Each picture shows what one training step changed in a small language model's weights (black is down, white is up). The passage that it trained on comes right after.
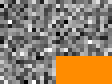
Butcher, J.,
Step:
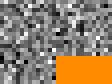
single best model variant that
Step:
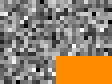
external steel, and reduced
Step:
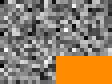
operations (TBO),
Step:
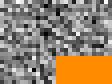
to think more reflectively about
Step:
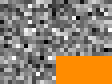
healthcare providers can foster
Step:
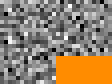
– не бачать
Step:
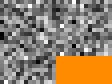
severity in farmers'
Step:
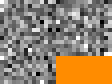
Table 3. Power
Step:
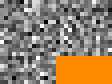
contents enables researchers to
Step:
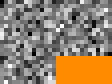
campaigns (such as
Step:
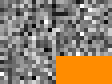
dengan menggunakan
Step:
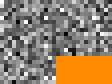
method for controlling plant
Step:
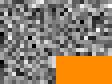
coordinates alone.
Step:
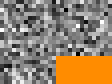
interposición labial
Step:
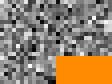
Paulo. **Saúde
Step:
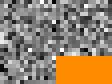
generalized phase profile
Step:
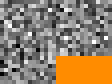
of As in rice.
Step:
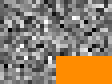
Chomsky in
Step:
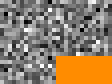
deve yükü
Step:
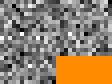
main purpose of this study was
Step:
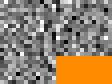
OVI CNR
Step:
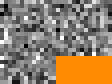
personal valuables studied in
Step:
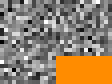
study period. Minor reduction
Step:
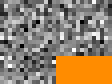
la autoridad y el
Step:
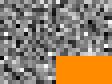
graph which determines the
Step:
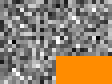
investigate their level of
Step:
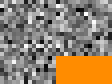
de çoğu
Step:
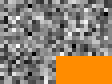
na obszarze
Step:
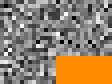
the whole Christian
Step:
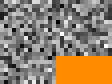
incorporating the strengths of
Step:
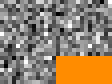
também o programa de
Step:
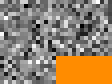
serialized manner;
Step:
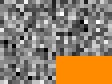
dies zu vermeiden,
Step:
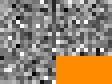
Methode zusammenfassend
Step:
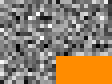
milliy iqtisodiyotning innovatsion
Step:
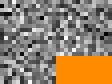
the initial viscosity can
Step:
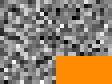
frecuencia en
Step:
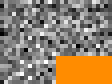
pressing search button will
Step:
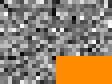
les technologies sont trop
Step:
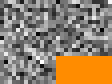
some shade at 40
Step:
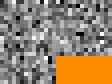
old (average age
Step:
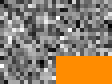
may interpret this latter
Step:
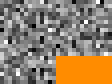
used as binding
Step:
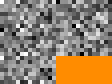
manbalari va ulardan
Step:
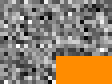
descarto do
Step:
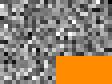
Project II:-
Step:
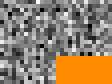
relation to immediate
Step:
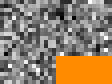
the better management of online applications
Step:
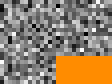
[Debbie Lord
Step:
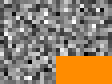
a sus necesidades, su
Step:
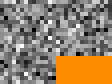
prospectively corrected
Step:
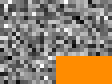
emulsified fat in
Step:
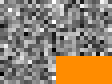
Lee Seungjik
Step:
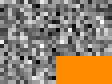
less than or equal to
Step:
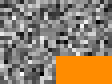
the challenge of
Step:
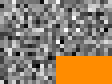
titrates as a
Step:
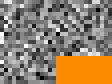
nature and was empirically
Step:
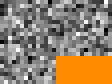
асосида илмий иш олиб
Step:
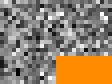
variable values, the difference in
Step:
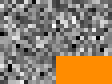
hasta la fecha han
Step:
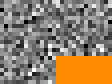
brainstorming and
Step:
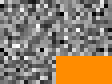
en el lenguaje, y son
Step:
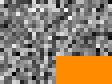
Based on the above
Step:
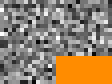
reducirse a funciones
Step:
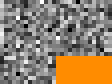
some pieces of local
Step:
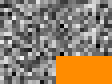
the information and communication sector,
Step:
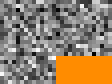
remote areas. The
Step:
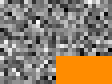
he says that he
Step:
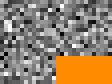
of authenticity between emotional
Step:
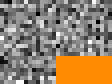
sensors that allow these
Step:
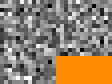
helped to draft
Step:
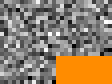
contributed equally to this
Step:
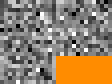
tuzish uchun har bir
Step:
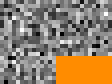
the final studies, we examined
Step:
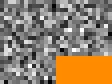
page of the data infrastructure or
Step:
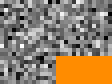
доктор юридических
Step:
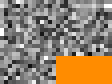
done for each patient to know
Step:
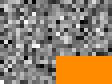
quella tradizione
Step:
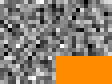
recognition. CRF
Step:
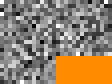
The best level-3 can
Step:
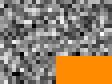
nice tool as the
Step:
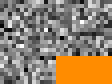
exploring the influence of
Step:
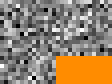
for data collection, analysis and
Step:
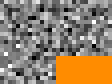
deaths globally are
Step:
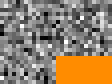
nos cruzamentos,
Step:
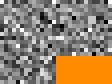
darajali bank tizimining tarkib
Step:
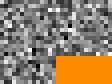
of a Stretch of
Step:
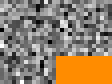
a mobile phone
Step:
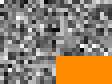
the squirrel.
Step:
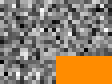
machine and components therefor",
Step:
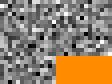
de jonction entre
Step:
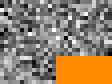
the battery may
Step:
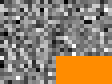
transmit human to human by
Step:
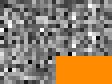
is a need for a
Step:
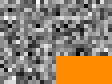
draft preparation,
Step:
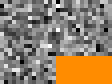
kunda yoshlar orasida
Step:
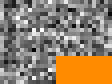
thousand are held
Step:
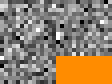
refluxing solvent
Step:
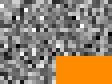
de la Componente Total
